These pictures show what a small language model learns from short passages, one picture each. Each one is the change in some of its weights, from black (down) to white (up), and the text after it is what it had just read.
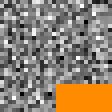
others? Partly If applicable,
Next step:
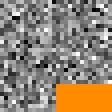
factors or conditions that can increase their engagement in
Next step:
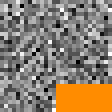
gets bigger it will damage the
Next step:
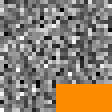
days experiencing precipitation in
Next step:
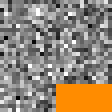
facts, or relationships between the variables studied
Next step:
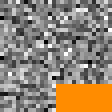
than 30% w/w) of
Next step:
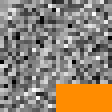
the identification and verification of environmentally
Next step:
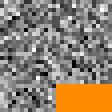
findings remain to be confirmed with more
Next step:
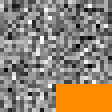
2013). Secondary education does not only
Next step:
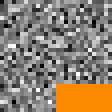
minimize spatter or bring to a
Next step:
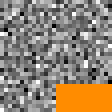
document page, e.g. number
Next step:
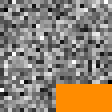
Document information General purpose This document
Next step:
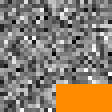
Cronbach alpha CR
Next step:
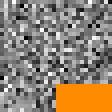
Isaac and the Nogoia
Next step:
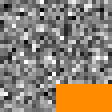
art of reading is in great part
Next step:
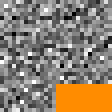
slide averaging filter is
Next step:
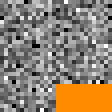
because it represents more than conflicting
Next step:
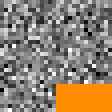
recorded employing a Seiko
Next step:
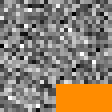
g/mL (DMSO <
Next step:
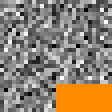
for APKM and PKM
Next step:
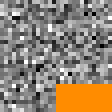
moisture content) (Sova
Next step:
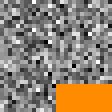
salinity intrusion will increase and
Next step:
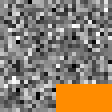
news that the Nigerian government had
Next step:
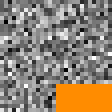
developed to aid researchers in their data
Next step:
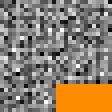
objective of teaching foreign languages is
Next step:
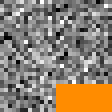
in online media Once again, some other
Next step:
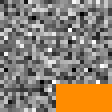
of a graph G is a proper coloring
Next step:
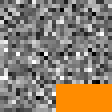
municipalities equal
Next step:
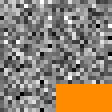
and K. Dixit,
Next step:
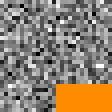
cueing may be related to the
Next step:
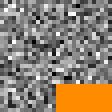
spending more than the approved
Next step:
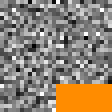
heat transfer is given by[2]
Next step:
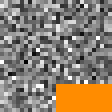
nitrate (NO₃),
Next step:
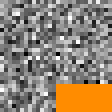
face highly competitive pressure and
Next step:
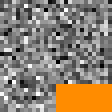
Maintenance:** Senior citizens
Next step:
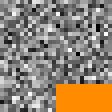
an almost unlimited pace.
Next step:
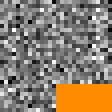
Pyrolysis technology -
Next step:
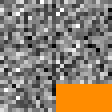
in the personal care industry, like creating
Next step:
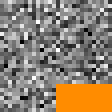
instability. Existing studies have proposed
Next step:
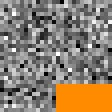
lower respiratory tract infection both
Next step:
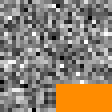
fuel element without permissible
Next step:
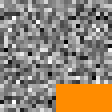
last year practicing road
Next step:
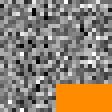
know about the legislation to
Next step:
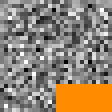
the decision making process. Analysis of such criteria
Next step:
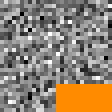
15 elements in zero oxidation state
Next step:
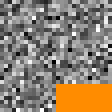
held in Brussels. Therefore
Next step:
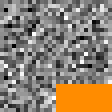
feedback coefficient $C = \alpha_g
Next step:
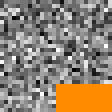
screening (Table 1). Table 1:
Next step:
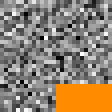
of UV absorption spectra with the
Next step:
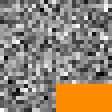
reinforcing the belief that
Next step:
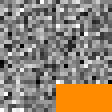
in Management in the New Economic
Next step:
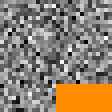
3.2 times. The average level of
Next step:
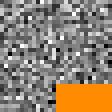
in, for example, industry,
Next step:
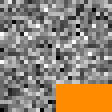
last term in (12) is
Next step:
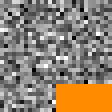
sizing can be identified by nature
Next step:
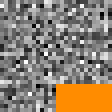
Técnico Maria de
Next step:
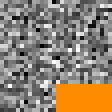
green region in Figure 4. Table 4 shows
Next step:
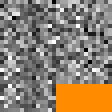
pollution, and similar threats, indicates
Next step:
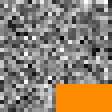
configuration is performed well in both conditions including
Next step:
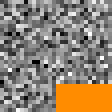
with mixing materials in religion with
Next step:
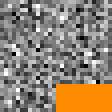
Figure 2. Characterization of
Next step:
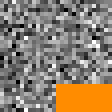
Q18 When one department finds out
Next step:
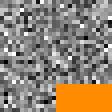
inverse distance weighting (IDW)
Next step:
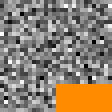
maintained as 20:1 with 8%
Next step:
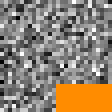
vertical zig-zag
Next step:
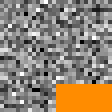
Calculated from data Source:
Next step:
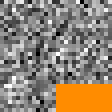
is to minimize the total energy consumption
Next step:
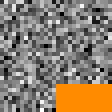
is clear: meaningful progress depends on
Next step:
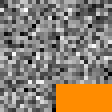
this organisms as clam in environmental
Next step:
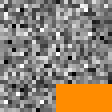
The climate of daily precipitation in the
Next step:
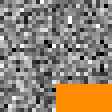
in response to the aim of the study.
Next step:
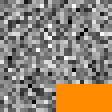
when the same initial phrase or
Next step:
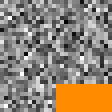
data while reducing the sensitivity to the other
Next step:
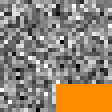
problem associated with the imbalanced data
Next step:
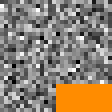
cleavage reactions in
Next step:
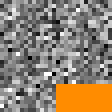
existing technologies, a number of technologies that are
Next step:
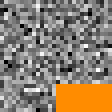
become final only after approval.” On
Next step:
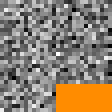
for the educator to use as an
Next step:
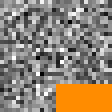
of motor skills, and can also develop
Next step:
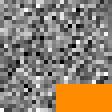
The ability of these surfaces to make
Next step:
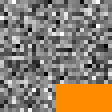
reference frame was given a rotational
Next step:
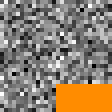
argued in educational settings in two
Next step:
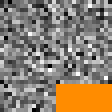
present there is no specific antiviral
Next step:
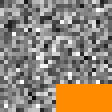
to the demand. Hence, an automated
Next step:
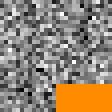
problems with electricity supply and
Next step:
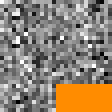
lipophilicity of **35** expressed
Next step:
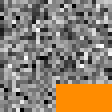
, obtained from GCMC simulations.
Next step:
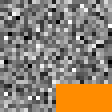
independent disease, combined with obesity,
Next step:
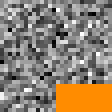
the Venice Commission of the
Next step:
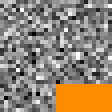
road/rail container with
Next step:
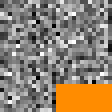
challenges) threaten sustainability. EC
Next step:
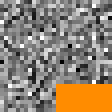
six surfaces examined for the
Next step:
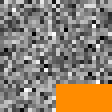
is structural components. For instance, Ford
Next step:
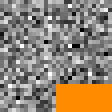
while considering a comprehensive state of the
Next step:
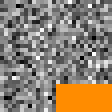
order to study the indentation damage,
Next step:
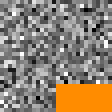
an in-depth empirical
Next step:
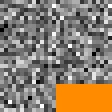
1: Investigation report of
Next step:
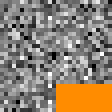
One of the core activities is the monitoring
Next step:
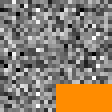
Actual Maintenance Cost
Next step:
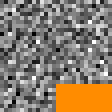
can use or refer to can enhance the design
